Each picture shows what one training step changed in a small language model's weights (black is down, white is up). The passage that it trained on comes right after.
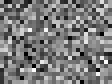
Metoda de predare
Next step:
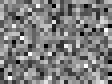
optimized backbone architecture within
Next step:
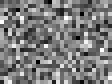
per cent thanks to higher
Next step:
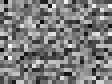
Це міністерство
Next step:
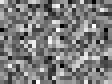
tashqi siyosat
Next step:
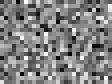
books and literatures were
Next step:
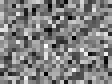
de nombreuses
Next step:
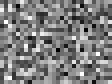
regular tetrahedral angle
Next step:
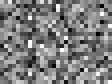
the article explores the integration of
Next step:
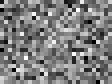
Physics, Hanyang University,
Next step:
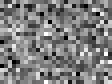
in a rotating magnetic field and
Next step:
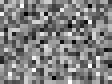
velocity gradient or jump between the
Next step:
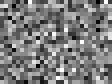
в середовищі
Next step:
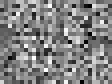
a linear system with a nonlinear
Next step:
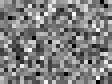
medicinais, tais
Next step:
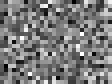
To date, the damage
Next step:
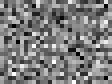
volume data, during the course of
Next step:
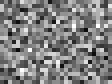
guru diharapkan
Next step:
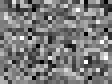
& Pichetti,
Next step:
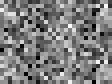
два типа:
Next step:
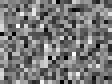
tanah dalam siklus
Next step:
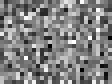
point of the process and the typical
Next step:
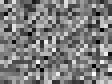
of risk in water quality delivery which
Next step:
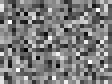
utilidade para a prática nos
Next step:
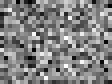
CN2560 expects that
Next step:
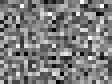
by the same low energy particles
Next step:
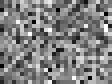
& \dots & \dots &
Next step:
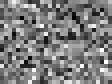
dissociation was such that "
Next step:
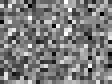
high level in the affective
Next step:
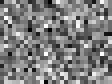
n-grams with these
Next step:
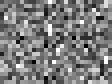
\\ [Turner et
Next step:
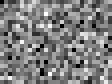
persiapan kebutuhan
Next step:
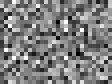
possibility of Cerenkov emission in
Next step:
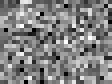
with mini-IAXO,
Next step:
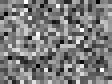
cancer in children and adults,
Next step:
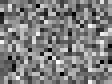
This work was carried out in collaboration
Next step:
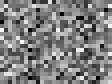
у державах,
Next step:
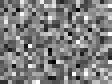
large strings. To authors'
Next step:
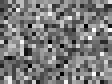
to bring our attention back to
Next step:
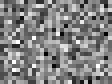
interference model treats the whole
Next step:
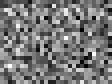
Jiaqi Hu,
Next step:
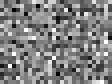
listed several actions that can
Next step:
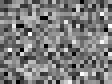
de altura donde se
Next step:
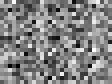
of the extracted values of
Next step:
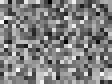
(as is the case for
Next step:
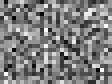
particular vortex structure in a particular
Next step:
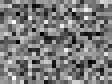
Theater. The author also
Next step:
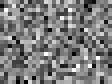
j)$ of the minimum distance between
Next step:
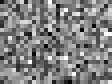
& +\mathcal{D}_i
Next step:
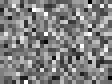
variation. Studies by Lee
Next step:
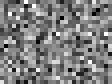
results suggest that, although slightly higher
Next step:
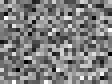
of students, as they have to
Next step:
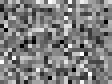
for smaller doses to fit into
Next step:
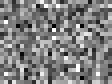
significant contribution to the process.
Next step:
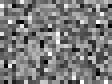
accurate object detection and semantic
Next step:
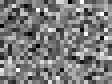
|\mathbf k\rangle,
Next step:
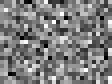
Hajtó turbina
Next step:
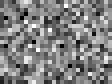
where the angular momentum does not vary
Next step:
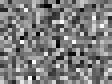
axborot materiallari
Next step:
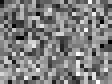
percayaa diri.
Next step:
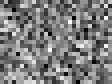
protsessiga qaraganda
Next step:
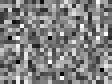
strategies and the definition of technological
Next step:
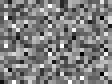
de la materia en la
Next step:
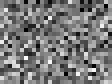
number of stator and rotor
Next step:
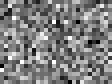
conventional loss function of RNN for
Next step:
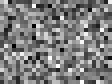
ci-contre) est
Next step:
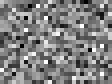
Longer baseline detectors in
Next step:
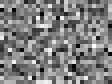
active strategy applications that include strategies that
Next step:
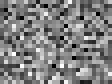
for the energy functional are most
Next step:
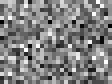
it gets better. Only
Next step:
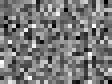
evaziga sovliqlar
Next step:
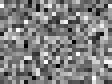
region of parameter space excluded by
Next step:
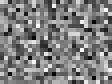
tikslai kyla
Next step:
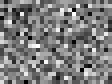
remarkable strategic position.
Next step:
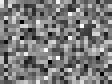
Biofield Energy Treated
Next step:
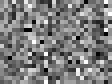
bnt Ömer'in
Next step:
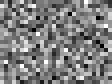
oshadi. 5.
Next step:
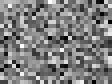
стран Центральной
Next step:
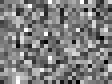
designed by Narver &
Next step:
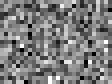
to open the road to an integration
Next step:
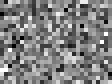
universal and completely determined by
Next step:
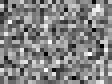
accuracy of the orientation estimates of four
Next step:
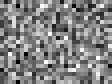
The standard deviation of the antenna
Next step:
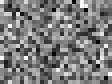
endocarps. In
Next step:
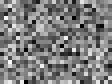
of the member states were slow to
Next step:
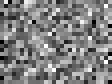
uitvoering van het project
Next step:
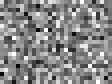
conversion of left-handed
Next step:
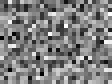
X-ray polarimeter}
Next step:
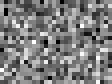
Poor environmental conditions in the
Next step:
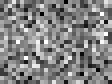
for a two-dimensional case,
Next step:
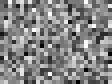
obtaining \begin{eqnarray}
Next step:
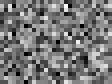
procedures. Data collection was completed
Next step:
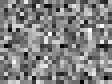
are characterized by two kinds of
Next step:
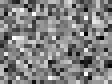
the $\nu_e,
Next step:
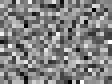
photons can also generate B mode
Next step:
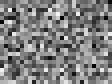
студентов узбекских групп
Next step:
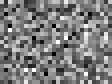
RNA Isolation and
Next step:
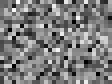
a manual winch
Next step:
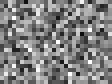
strength tensor, while $\widetilde
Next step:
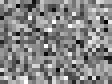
the derivative of any expression with
